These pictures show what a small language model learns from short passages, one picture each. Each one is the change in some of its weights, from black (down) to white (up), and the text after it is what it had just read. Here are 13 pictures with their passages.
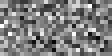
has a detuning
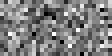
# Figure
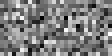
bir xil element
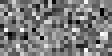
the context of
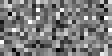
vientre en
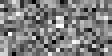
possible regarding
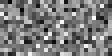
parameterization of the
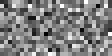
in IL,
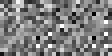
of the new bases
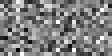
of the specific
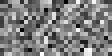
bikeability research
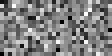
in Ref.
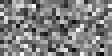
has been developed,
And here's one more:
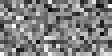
SI, and
